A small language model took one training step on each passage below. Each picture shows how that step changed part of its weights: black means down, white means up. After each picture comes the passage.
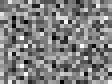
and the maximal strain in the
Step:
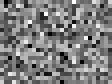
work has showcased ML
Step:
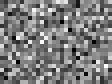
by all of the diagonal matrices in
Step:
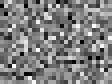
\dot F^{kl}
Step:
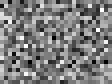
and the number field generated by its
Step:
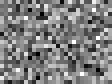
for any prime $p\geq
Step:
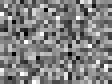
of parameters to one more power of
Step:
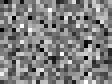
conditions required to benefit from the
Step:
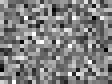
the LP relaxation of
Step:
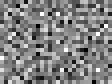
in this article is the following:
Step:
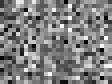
i suoi compiti e
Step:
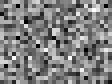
next result accomplishes
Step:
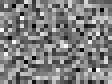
X,W)$ starting from
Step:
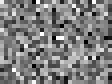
the *SP* polarization geometry.
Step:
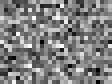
and then attaching $\sigma
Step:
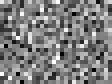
by Markov chains, the
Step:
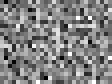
or downward (surface
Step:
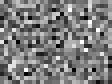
стійкості та
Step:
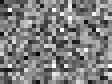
foram removidos durante
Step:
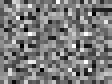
Узбекистана. –
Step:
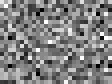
i.e., volume fluctuations are
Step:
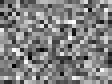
robust is the method to uncertainties
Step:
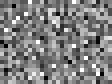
académico en la
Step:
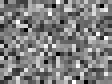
shared understanding of the code
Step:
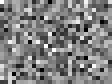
The maps $\kappa_n'
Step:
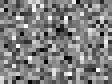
condition that $y_\cc$
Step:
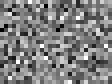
index $I$ can be obtained
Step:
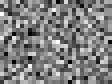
of parameter perturbations} We list
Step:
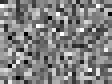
of the $D$~meson
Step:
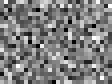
where $\epsilon_u$
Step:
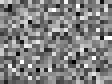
\end{equation} By using
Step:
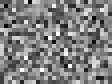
ambiguities after the
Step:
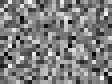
$\delta > 0$ such that
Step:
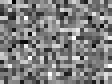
é o que nos leva a
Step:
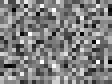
the~Gauss shape of
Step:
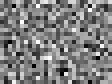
direcției de
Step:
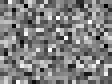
use case of this? Or
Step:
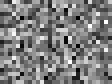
қилади. Тил
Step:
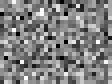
biriga aylanadi.
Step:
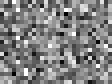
edificio de la
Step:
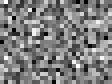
has been made more rigorous
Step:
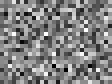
amalga oshiriladi.
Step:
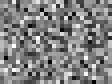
either $m=4$ so
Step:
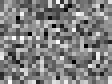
are: \begin{center}
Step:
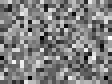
\newblock {\em Quantum
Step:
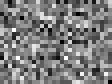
portos proporcionando maior
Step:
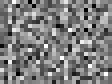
être menée par des techniques
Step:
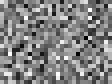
the $\ell$-modes
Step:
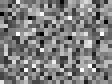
uma vida mais autônoma
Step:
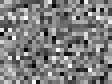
y|$ for all $x,
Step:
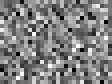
more reliable J-factor
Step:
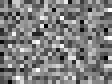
testi kullanılmıştır.
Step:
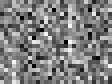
turlari mavjud.
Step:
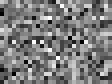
Jenks E. The
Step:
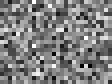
honestidade tende
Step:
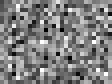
a la realidad, por lo
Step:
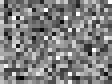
by the intergrowths
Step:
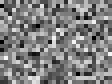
T\land 1]$$ for
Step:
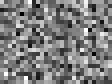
also [13], Chapter
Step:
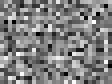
in them could significantly change the
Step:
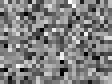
bordi. Keyingi
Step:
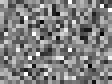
the transport is dominated by
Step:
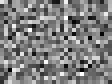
M)$, respectively. For a matrix
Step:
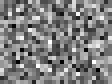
Following the literature, we can
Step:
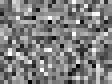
Amran, A. R.,
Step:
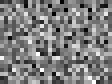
boundary conditions. This approach has found
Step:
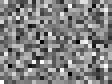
hence to each trajectory in
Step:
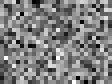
public goods game in the
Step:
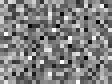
stabilize the fiber position.
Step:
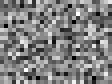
can precisely measure the properties of the
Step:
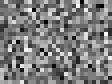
pattern is rotated by
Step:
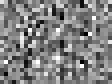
the left-hand side of
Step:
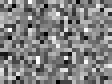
of a set $R \in
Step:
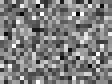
trolls, while P2
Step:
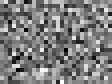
aceitação, o
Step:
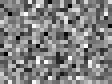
$\alpha _1 \cdots
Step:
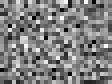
\colon D \to E$
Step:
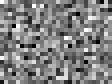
To do this, we will consider
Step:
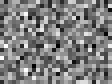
фактов к их
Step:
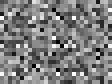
greedy decoding; a
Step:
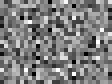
мероприятий по
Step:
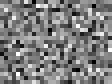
geography lessons, information
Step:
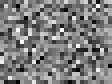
Scale-Free graphs,
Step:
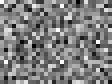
outside its plane. The
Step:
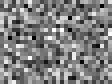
$Q$ does not lie on
